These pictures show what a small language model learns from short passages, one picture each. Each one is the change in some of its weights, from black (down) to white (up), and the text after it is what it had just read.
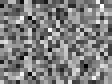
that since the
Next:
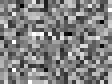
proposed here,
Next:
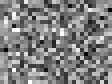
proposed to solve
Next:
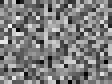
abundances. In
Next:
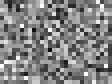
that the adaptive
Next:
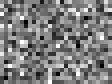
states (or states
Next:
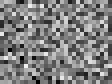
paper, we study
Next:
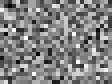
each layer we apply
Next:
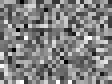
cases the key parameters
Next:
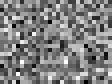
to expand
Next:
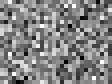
channel conditions by
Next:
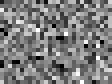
When $k$
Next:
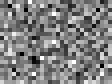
= \int
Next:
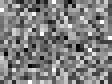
data provides a partial
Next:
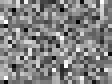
end of the
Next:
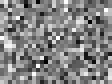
confirm the
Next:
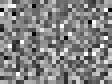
C \left(
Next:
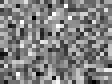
and 3)
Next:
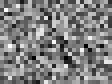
due to the
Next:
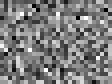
of lenses
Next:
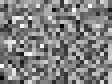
The union of
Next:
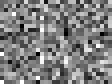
To prove the
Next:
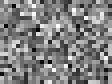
$$ so that the
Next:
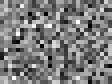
is achieved.
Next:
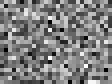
implies that there exists
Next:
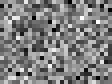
elements comparable to
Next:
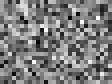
height three in
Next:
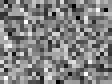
the modelling
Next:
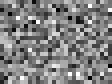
a solution in
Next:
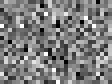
number of edges,
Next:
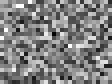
mechanisms, such
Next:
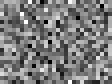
when moving with
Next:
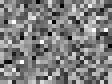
solver with
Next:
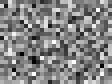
= \langle
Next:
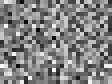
procedure is the
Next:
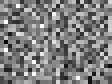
scale is then defined
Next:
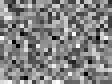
the particle must remain
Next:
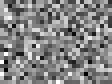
the network's
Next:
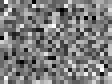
$X$ only
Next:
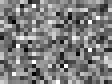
ICD codes
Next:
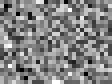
the full linearization
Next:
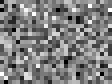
a cycle of such
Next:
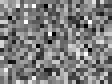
bias formulas
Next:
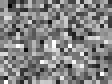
this symmetry broken
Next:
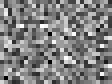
comparison with the
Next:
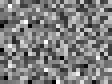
if there exists a
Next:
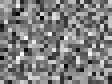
is normally generated
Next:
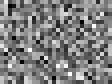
of order a few
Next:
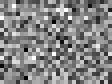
f u +
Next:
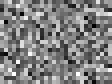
and their relation to
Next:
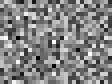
problem is the
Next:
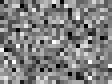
a tendency
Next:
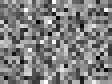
with such smaller
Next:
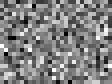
regions of the
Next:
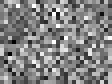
width is defined by
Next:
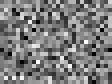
for $\lambda$
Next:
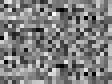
$i$ and
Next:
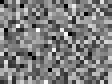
$\quad iv
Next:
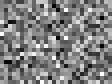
method of obtaining
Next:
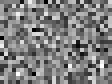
So, resonant
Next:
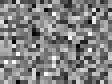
- \mathbf
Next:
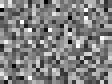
of H}) that
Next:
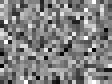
and Bob can
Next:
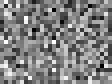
follows are the
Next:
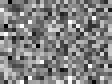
\item the total
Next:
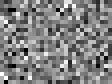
energy region of table
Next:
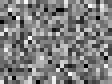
holomorphic universal cover
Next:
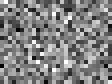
same NN,
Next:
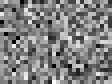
we can write
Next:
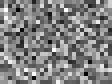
consider the problem of
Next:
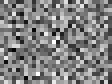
remaining two series
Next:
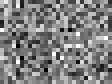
are more likely
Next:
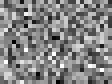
how can the
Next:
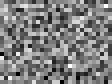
also omit the
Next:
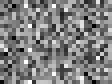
of all signal
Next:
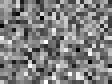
is a positive multiple
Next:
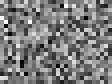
columns of
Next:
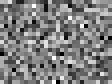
in this case can
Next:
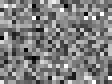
$K \mapsto
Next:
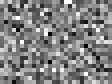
with the magnetic transition
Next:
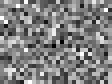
The age of
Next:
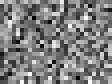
is indexed to
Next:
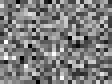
algorithm, we only
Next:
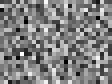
object space samples according
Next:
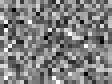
of the two
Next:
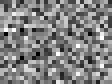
However, we
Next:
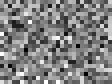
by the basis states
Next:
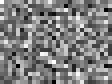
such contaminants
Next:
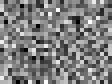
reaction around the
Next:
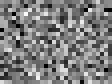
given by definition
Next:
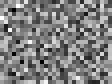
on top of those
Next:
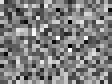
quite rare
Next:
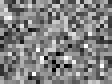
the boundary condition
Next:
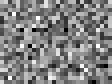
irreducible since
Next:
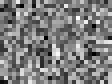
and notations about
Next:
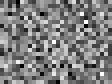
it is readily
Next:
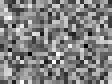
the count
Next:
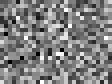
prove Theorem 3 we
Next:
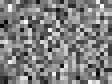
that there is no
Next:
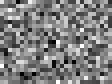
radiation pressure
